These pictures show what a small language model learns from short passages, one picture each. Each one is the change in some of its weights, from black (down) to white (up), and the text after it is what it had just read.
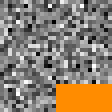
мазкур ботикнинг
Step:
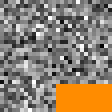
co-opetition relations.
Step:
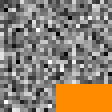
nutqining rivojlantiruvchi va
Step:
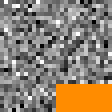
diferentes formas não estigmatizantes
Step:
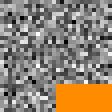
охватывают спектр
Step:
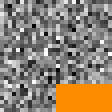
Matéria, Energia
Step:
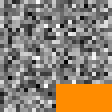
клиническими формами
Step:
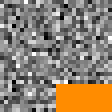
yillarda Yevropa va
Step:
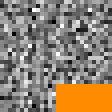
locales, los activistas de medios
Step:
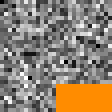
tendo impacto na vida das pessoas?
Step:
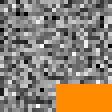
qurbon qilmang deb
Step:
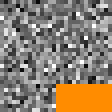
de propriedade, garantir
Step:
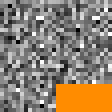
del *Mare Nostrum*,
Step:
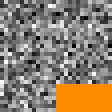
hizmetlerine aynı
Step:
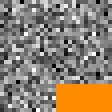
riesgo de reincidencia
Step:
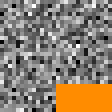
yuvinish lozim. Agar
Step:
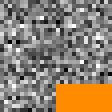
aussi provocateur. Le
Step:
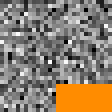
учун етарлича
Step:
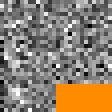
bir-birining ishi).
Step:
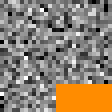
Growth of the green
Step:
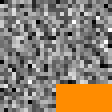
органах зменшується
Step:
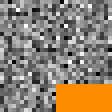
vor der Fall, dass ein
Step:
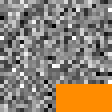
importância no Estado Social. A
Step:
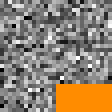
Físico Médico:
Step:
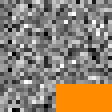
науки є теоретичне
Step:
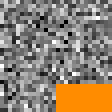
comportamentais, visto que
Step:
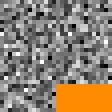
розы. Полученные
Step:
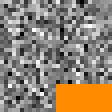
subjetiva com foco em um
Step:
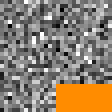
Technology*, 20:
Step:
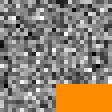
– ma con la sigaretta si
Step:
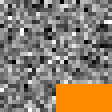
эди. Биринчи
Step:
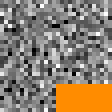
va shirin kalomi,
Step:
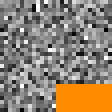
cálculos a busca por uma
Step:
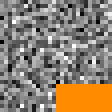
жас муғаллим,
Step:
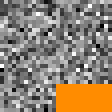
Agency of Information and
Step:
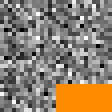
tahlil etishda sinergetika
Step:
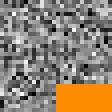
the Ming Emperors]"),
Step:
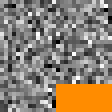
учитывать, что
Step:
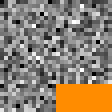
aux notifications et aux formats
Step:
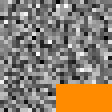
отходы способствуют
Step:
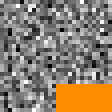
отходов в сингаз.
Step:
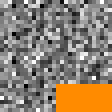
keldi”, deyish mumkin.
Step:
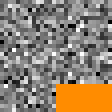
необхідність використання
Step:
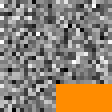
вақтида аниқлаш
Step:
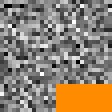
quadril largo e
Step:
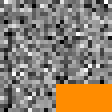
asosida ularning jami mablag'lar
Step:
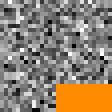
**Quality of Management** yang
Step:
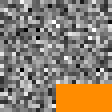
résultats au BTS
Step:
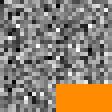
xromatik turlari,
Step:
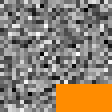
keng imkoniyatlardan unumli
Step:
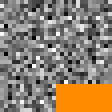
и для их развития, способствуя
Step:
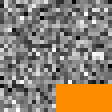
ilm-fan sohasini yangi
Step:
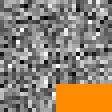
Os critérios de
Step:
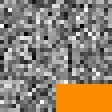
regard are critically
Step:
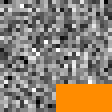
– New York: Freeman
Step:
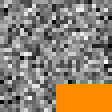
гарантовано је у
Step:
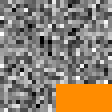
fusidik asidi bir
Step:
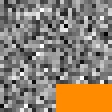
su relación con la conducta
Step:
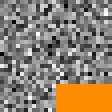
ha denominado buenas
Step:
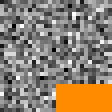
da literatura. *Rev.
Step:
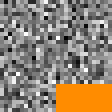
ruhiy azoblarni mavjudligi
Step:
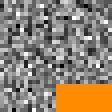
власник для суспільного
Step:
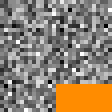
بیان می‌کند که این
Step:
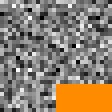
present routine examination
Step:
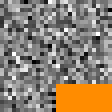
formato .CSV
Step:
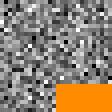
qanday ma'lumotlar
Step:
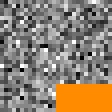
de los pacientes provenientes del
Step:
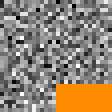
щастя, національної
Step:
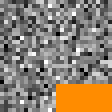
(DSc), professor. Buxoro
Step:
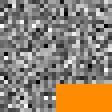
libro *Del mundo
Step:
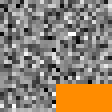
заперечує, то
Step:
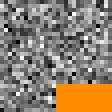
последние 10 лет знания о
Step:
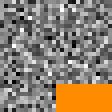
народного хозяйства и
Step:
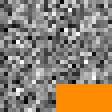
حالت دو هدف
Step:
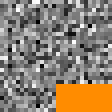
áreas da educação, ciência e
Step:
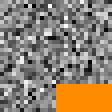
меваси таркибидаги
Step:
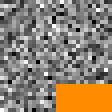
este trabajo se analizó la
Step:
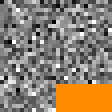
payées. « Le niveau
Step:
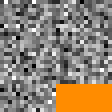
het algemeen de kosten van
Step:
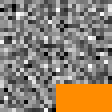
da pesquisa geográfica.
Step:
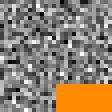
etish va asoslash; xomaki
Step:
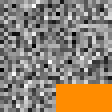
foydalanish va o'qish
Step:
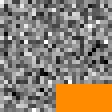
e que se tornou um marco
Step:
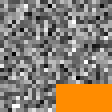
hukum bagi semua
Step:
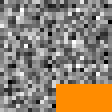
биомаркеров для
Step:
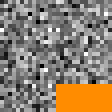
1297, otorgado por
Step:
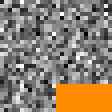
группы: первой
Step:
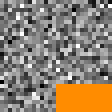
“A produção científica em
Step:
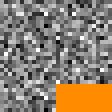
R.M. Suchasni
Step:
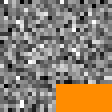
Xususan, TIKA
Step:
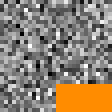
emprender la tarea
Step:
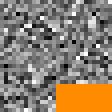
этот подход направлен на
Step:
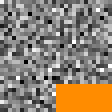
e Silva (2009), sobre
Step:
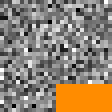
capacidade de causar impacto
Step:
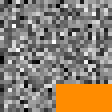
dalam hukum tersebut
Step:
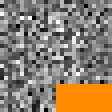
Türkiye * Öğretmen,
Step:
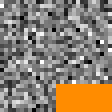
кластери та ін.
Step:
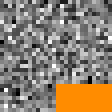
sobre as condições de vida da classe
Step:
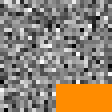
Presentación de un caso.
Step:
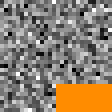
массиве Джейхун
